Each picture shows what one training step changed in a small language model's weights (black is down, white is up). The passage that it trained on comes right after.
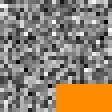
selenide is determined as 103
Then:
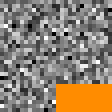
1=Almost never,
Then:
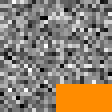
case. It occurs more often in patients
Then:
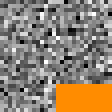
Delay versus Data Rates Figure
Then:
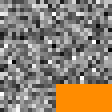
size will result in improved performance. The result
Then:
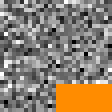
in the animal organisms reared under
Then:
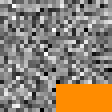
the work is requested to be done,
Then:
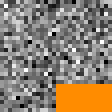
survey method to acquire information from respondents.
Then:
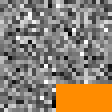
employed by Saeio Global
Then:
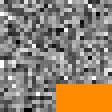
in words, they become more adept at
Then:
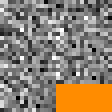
quantitatively analyzed. The empirical works
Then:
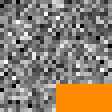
relevant to the research conducted. The board
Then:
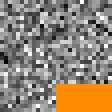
that includes product digital identities, event
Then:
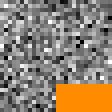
disease prevalence between fruit
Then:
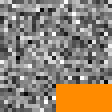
the figures are examined in general,
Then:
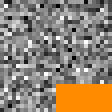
The items used for study measurement were
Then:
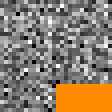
TRC]. In detail, HMS
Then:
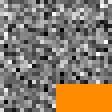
parts of their quality of living.
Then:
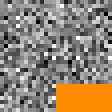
key foraging area off of North
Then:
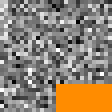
aggregate. Non-linear
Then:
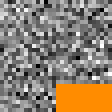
program (e.g. news segment
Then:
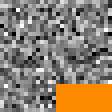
total contributions, while Assam University
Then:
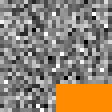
influence each other [1]. Environmental
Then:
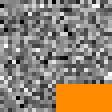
for fertilization. Therefore, women
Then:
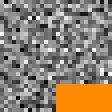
resources all at one place. [3]
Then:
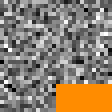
Gap Technique. ANTENNA
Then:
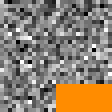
food validity to us. But, in
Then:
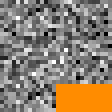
Indonesia ³Department of Information
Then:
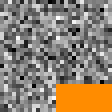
at resonant frequencies, signaling
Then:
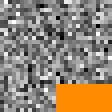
cases that each of the banks experience on
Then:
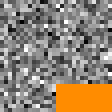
Polonnikov A.A.
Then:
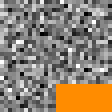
season. They also have to face with
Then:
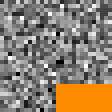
arranged within a text using various
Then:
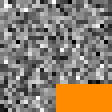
S.NO GROUP
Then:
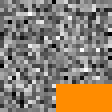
the water body. The results and findings obtained
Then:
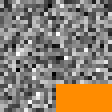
educational attainment. Weighted
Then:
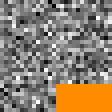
false expressions to a person in
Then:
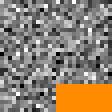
each Member States' language. The types
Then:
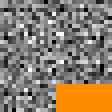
release of drug from the sustained release
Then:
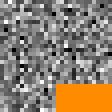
like the bisulfite conversion
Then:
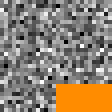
One of these mechanisms involves retinal
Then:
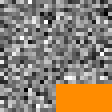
contribution is to highlight the importance of
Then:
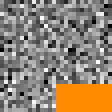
is vital and important to human therefore,
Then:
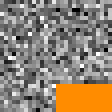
is an American company that has years of
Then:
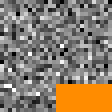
EXPAN system developed in the
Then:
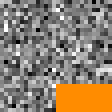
Methodology Identifying target
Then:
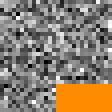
sedimentary ¹⁹
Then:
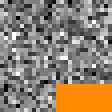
aware of the term “Rational Use
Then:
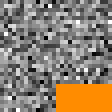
spheres have significant effect on public
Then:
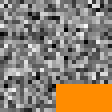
(Maruti). The
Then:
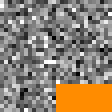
density polyethylene HTC
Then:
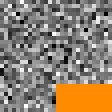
austenitic phase is achieved.
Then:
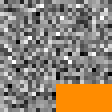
of counterpoint, and the object function
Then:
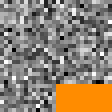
focus group discussions were used to collect
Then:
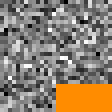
length of service period, the risk for the
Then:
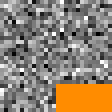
rank). This situation has so far been
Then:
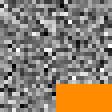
paper refers to spectral power changes
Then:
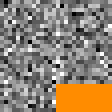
production) { double
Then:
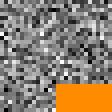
which are unobservable both in practice
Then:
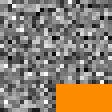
the algorithm's steps is hidden -
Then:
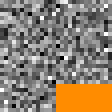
even at the room temperature ** The compound is
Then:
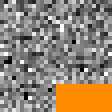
Honey plant, Luki
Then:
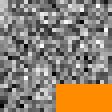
agent does not have its own communication
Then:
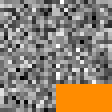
additional specimens more recently collected.
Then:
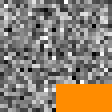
step 2, the HM matrix is
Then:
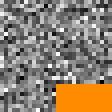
in financial literacy and wellbeing across
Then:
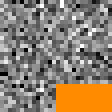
of Information Technology. Language
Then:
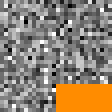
also demonstrates that the balance between strength
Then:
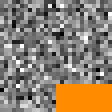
longer-ranged amplitude
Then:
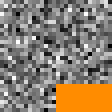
distributed with raising prevalence
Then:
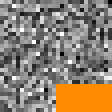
the person below, signifying their
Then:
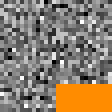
waste recovery rates artificially
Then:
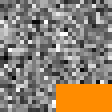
information about participatory foresights tools that
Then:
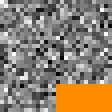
digital system in which you can find out your
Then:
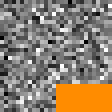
cost for a particular system which operates at
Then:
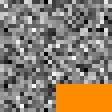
communication among communication partners in
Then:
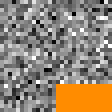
Electric Motor C Battery
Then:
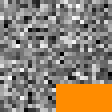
Self-Efficacy Reading
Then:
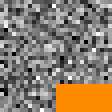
be considered as an alternative source of
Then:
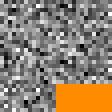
and studying the dynamics after the
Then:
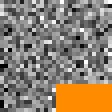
has not only created a rupture in
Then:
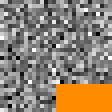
well, running on oil and natural
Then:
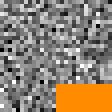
to that school was quite high and that
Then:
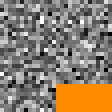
a sense of playfulness.
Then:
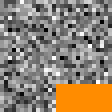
applications in brain-machine
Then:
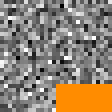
and the community that supports each other,
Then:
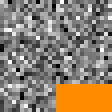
Performance. Among all the
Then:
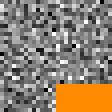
facilities were provided utilize and maintenance in
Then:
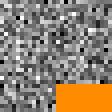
utilizing an adopted survey questionnaire as
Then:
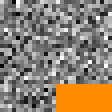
measures by which people get promotions.
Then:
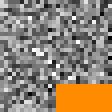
tobacco cessation and
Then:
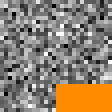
cause diseases such as cancer and
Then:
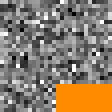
phytochemicals in the
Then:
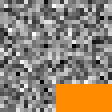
lead-induced increase in
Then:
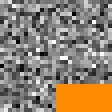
the annexation of the
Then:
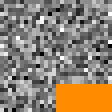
a new anatomical variation M
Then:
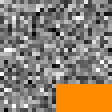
the following recommendations were made; - 1)
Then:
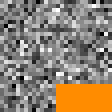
performance. Two control approaches are
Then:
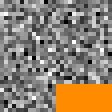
things being equal, LLMs become
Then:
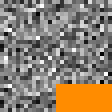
of the urban area, on the basis of
